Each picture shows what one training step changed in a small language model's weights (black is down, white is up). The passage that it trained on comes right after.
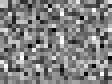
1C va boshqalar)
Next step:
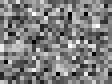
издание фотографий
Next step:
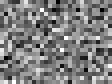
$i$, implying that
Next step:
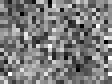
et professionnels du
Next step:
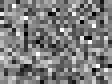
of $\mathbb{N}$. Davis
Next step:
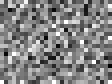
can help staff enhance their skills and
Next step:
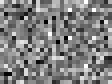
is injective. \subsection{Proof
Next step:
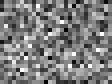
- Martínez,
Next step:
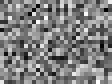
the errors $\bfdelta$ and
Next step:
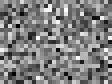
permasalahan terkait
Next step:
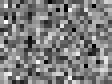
object is. - left tube:
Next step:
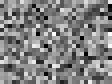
with increasing distance from the main
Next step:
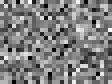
of this paper, it is seen that
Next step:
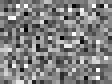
Filippo Caruso
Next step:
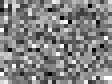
hence, $\tau$ cannot asymptotically
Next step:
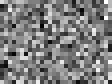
taqdimot, 3D
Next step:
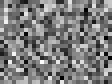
is given by a semi-group of
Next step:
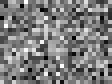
the melt index of the
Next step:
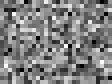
holomorphic function on $\Bbb
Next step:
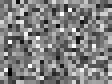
[3]. During the last
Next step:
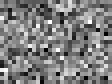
bitim haqidagi
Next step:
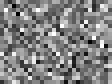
logran establecer relaciones más
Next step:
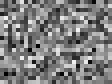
la cual proponen considerar
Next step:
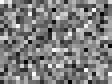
to measure environmental dose much
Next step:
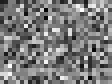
vyksta AT&T
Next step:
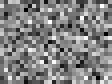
war and the response of governments,
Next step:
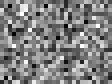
двух великих
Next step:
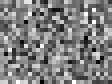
is the length of $w$, and
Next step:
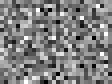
work communication (Ramsower,
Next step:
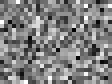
is defined as a throuple:
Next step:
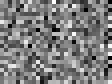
their own teaching by making their
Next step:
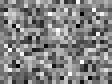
We will also call the middle vertex
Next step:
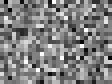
For each ergodic
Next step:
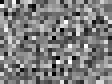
conditions in the pandemic COVID-19
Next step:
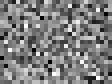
Methodology of the research includes following
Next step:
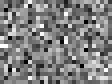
мм, длина
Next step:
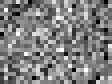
diestros hombres de
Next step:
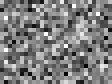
paciente conseguiu realizar
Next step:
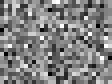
$D$ and $Y$ are
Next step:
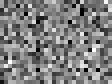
пациентите и
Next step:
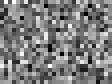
respectively, and $\nl$ and
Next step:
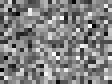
outputs, such as 'Web
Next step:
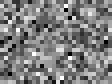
nurses was established at a health
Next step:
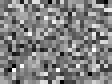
texnologiyalari orqali mustaqil
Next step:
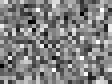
of service delivery (Villar
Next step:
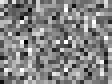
\begin{enumerate} \item
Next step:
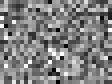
the acclaimed most intelligible
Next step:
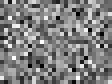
of monadic reciprocal
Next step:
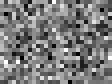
mg 2 n-Butanoic
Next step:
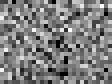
% ida o'lchami
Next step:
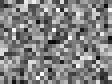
a setting for understanding the zero and polar
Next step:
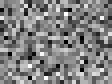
mengonsumsi makanan
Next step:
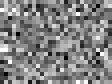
hukum perdata dan
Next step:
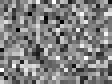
provided by a resolution: the lattice
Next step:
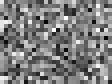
other popular nonparametric
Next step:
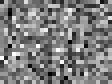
dispersive shallow water
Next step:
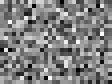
\cite{Kthone}. Let
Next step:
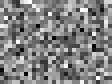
O(n) . \quad
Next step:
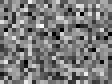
происходить все
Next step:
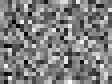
quality of the resulting factors.
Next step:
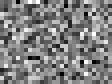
for independent education. This assessment is always
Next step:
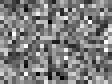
*Ann. Rev.
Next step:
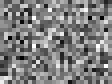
< y \lor y < x$
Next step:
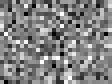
із кадрами є
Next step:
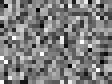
of integrated care scenarios with minimal
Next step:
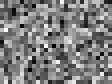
and avoid predatory journals,
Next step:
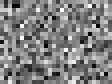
Let $\psi_0 ,\psi
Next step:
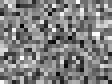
ação lúdica, pode
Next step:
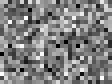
\section{Conclusion} In this
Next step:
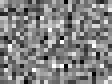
etish lozimki,
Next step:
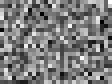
readiness, and given the limited
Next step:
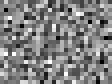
that $f$ is accessible.
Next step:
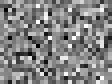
of residential customers
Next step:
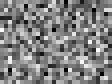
Knowledge. 18.
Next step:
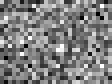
futuro Realizar una
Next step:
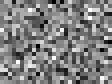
25 vuoden aikana
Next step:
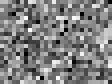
inclusion map. Then we have the following
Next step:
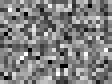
services - Relevant information for
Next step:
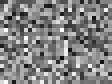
T7-T8 as central
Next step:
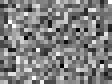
$r(\gamma)$ such that
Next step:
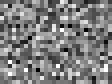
Lemma 10 that there is a number
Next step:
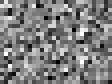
for this fraction ranging from 28%
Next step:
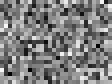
and the confirmed and strictly
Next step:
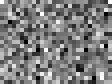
de la Sierra de
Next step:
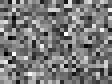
those who studied the school of
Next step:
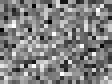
To predict the propagation
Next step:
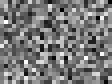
the learner model. - The
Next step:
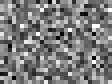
models providing economic return for farmers willing
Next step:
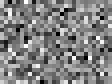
of $q$.\smallskip\noindent
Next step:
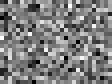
*Modelos de casa
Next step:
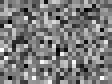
league team had their body
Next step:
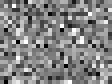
(GICs). The resulting material
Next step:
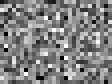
Psixologiya fanlari -
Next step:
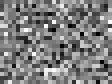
its support structure. The back side of
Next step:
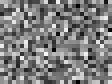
using STRING database.
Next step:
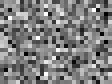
passada ao general José
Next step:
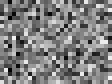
various measurement models suggested by multiple
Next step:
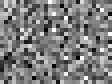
which signifies the present need for
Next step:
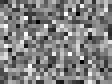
is attained. The human
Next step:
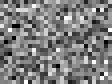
de Ciencias Exactas,\\
